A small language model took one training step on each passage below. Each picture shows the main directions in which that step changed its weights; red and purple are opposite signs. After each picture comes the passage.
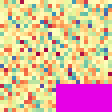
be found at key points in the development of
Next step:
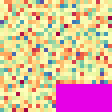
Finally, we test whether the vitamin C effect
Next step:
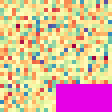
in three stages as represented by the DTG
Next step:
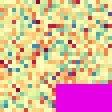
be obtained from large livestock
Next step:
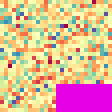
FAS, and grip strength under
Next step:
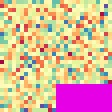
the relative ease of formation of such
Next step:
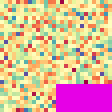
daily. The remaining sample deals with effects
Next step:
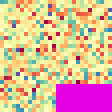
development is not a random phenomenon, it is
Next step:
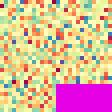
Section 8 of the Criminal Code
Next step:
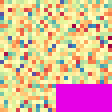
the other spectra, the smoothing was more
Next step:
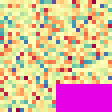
long barrow near East Meon sits
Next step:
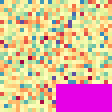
even as one of its hypostases
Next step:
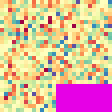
following surgery in the same patient is an
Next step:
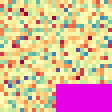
Values Fiber type Single fiber
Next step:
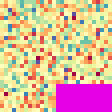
was carried out and converted into a structured
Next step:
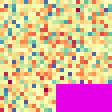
we get that $Mz = Sz
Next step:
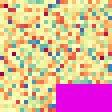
the Coase Theorem results in an economic
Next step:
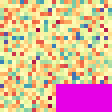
and tobacco 4 Honeywell
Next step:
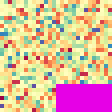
stiffness and frictional resistance, which
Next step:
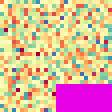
field of constrained manipulation for
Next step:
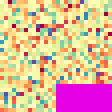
applied stress and thus in the shear strains results
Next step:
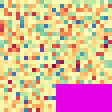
pesar de que* (Spanish
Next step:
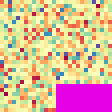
37: Pilot report Norway
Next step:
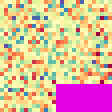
closer to the array's broadside.
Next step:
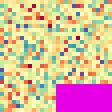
has been subjected to metal contamination for
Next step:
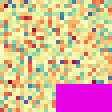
Urban Planning" (area of
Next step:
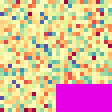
for underrepresented species or 282
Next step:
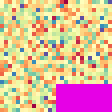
acetylene gas and calcium
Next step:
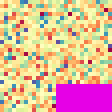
found that the fat from different species of these
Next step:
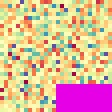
necessary for communication using the English language. It
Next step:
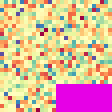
performance criterion which can be error probability or any
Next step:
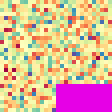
while the bride and groom have had
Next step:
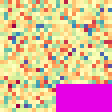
which contribute to the durability of structures
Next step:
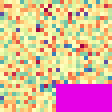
presenting some of the aspects and conservation status
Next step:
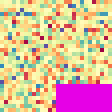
potential protective/risk factors (all
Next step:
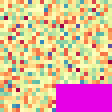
after suffering from a cough for more
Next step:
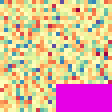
in the more traditional fields in accounting, such
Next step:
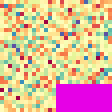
greatest effect was seen on disability
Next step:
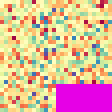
or ovate lancolated with
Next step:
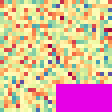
the polarization of the wave it is
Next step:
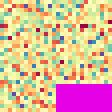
associated GHG emissions that can be achieved through improving
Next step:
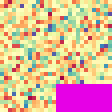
boundary conditions while preserving vertical derivatives.
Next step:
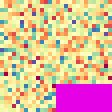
cells and unclog pores, while
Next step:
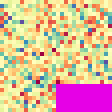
procedural model developed on this foundation shows how
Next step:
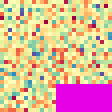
shape. For example a long quarter wave
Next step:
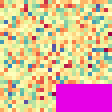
Low (ERL) and Effect
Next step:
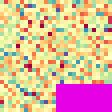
corresponding author upon reasonable request.
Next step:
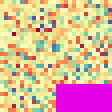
collision data to probe our understanding of
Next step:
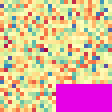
of the molecules and reattaches the
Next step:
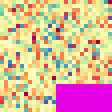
in the current QGIS project. -
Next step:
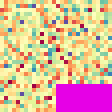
also considerable motivators, as well as better
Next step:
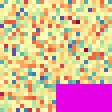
states with unified Republican control
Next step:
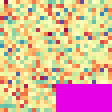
184, Gold Coast,
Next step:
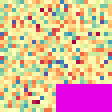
95% confidence intervals in smokers who
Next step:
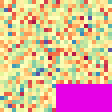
us to two highly disparate perspectives
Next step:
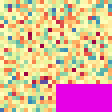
ЖДА. По
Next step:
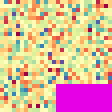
of labour between the different levels of
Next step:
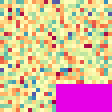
data exist? - What types of data do
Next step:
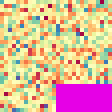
accurate with 4L45W A1 at
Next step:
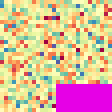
SU Sergei Shubin,
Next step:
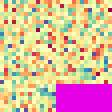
pedagogical conditions implies the ability of the pedagogical process
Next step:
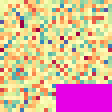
and topological features , and altogether
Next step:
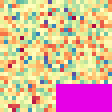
decision to be a choice; a mandated
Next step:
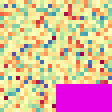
[1] E. Benetos,
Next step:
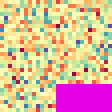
ones who had participated in the game,
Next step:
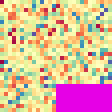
his son Nikolla, it
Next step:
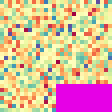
in the process of acquiring regionalism,
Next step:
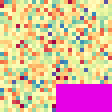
the country's economy which is detrimental
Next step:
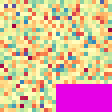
designs. This document illustrates the progress
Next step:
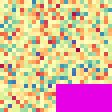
paths for improvement by means of genomic selection
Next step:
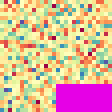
vida, e esse tema tem
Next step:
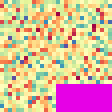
meticulous surgical technique, and
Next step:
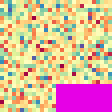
The aides discussed, such as
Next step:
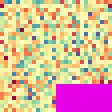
the low mass range, we eliminated the
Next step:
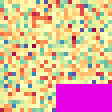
Interest Group* to share experiences, present
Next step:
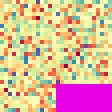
groups of people need a convenient and
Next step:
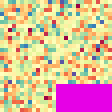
"username" text,
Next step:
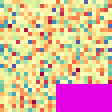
connected with females / jewelry
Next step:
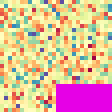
language EFL learners. Because the skill of
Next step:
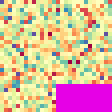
2 1 1 The interest rates on mobile savings
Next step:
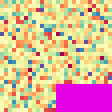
power system security based on differential evolution algorithm
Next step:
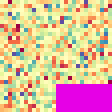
considering how attendees divide their attention,
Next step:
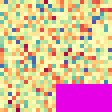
and personal safety and well-being. To
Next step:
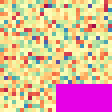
frontend implementation serves as a dynamic and interactive
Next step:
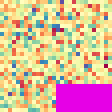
understanding of its association is vital for effective
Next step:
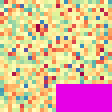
the selective bookmark hypothesis²⁶ which
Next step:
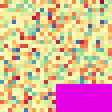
women. This sasirangan fabric
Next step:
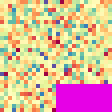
high voltages. Such combined conduction
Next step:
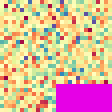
\dots, a_m\}$ are the
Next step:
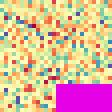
detectors to several countries including Iraq
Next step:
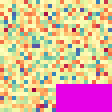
scope of this study is to investigate the effect
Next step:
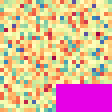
potential for attaining high rate transmission over frequency
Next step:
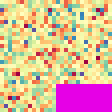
digital services for the subsequent development of a flexible
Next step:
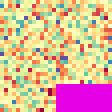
dictates the sameness of the
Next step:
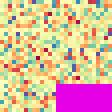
accountability mechanisms. Why:
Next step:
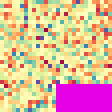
energy release rate in Mode I is now
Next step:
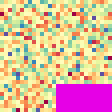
hypothesis is reasonable that knowing the behavior
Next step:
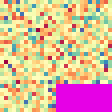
of vegetal degradation results in further
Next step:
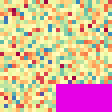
faced in the manufacture of these
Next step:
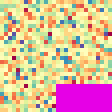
enable a data engineering approach in the data
